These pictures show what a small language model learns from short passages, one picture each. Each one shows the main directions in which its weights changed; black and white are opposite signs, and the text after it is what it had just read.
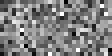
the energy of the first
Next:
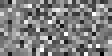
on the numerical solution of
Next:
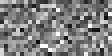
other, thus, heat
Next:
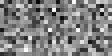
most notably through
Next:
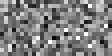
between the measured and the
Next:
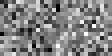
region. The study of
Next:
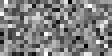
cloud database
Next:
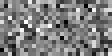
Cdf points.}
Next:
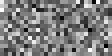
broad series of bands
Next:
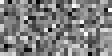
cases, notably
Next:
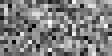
to lowest order,
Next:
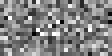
gate parameters (see
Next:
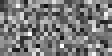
a simple two component spectrum
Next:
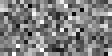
of the causal effects
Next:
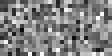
the initial BD
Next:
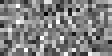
the dimensionality equaled
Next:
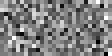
of the LRs
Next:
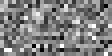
in our models) for
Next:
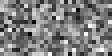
at the National
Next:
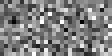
null natal
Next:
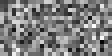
the last observational
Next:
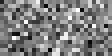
difference. In section 5
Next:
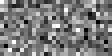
while two phase degrees
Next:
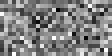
robustness and
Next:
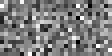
The numerator of
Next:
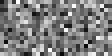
must be larger than
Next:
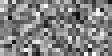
is shown in the lower
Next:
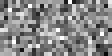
are respectively the mass,
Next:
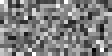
this to avoid leading participants
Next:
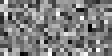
for hot and
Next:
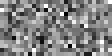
approach described in the
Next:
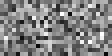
adjustments at each
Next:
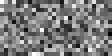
surface coverage,
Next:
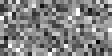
used. However, there
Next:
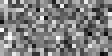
and fine Al and
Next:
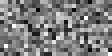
Sunzu et
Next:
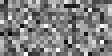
for Classifying
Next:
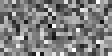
partition functions specified
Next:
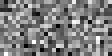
in search of one another
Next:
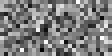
of free energy for
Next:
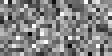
and SMC (data
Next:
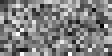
the increased complexity of
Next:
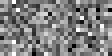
number of features, and
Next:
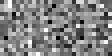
abstraction principles
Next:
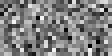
parties in the
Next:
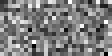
as a function of the
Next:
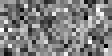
be tractable via the
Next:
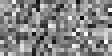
note that, as is
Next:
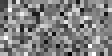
are very important. The
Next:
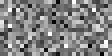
all } \ell'
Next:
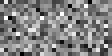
(right) panel of
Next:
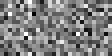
fundamental -- of
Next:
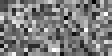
the $M^{\tilde
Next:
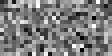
as well as at cosmological
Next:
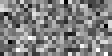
of the state of the
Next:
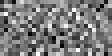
energy density is minimal
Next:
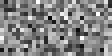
runaways ranges
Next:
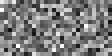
heat flux in the solid
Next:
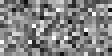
an inhomogeneous
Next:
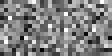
captioning tasks
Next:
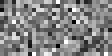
surface $\left\langle
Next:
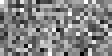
this, one can obtain
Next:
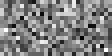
global indices do,
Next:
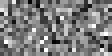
superhalogen by
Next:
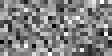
hidden marking
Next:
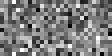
fields, and another where
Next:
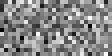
polarized light. In
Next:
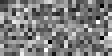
the quantum confinement
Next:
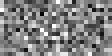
reasonably stable with respect
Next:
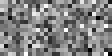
is comparable to the
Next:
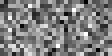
for the SM, in
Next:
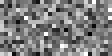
evolutionary synthesis
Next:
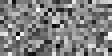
nonlinear frequency conversion
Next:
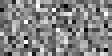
point contributions with a linear
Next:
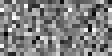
seen to be stronger
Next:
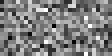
finite entanglement gap
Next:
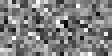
call comprising
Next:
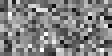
function indicates avoided
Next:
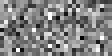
that lasts $\sim
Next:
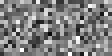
SAO models.
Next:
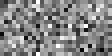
change. The second is
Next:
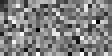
a complete dataset.
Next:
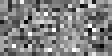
In this section, we
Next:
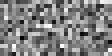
which acts like a
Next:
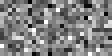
= \left\langle
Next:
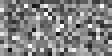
primary image typically
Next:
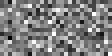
on the phase space should
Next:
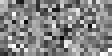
phase. However, in
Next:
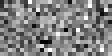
be explicitly specified
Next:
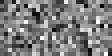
may be due to the
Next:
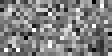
Hamiltonians. In
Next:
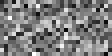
is equal to or larger
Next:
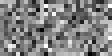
processed, thus
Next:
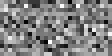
to create a
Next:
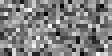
artificial gauge field
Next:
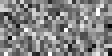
of the system is through
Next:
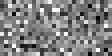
accordance with the
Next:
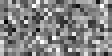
cascade process
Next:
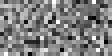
\tableline \hline
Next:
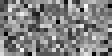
are effectively zero in
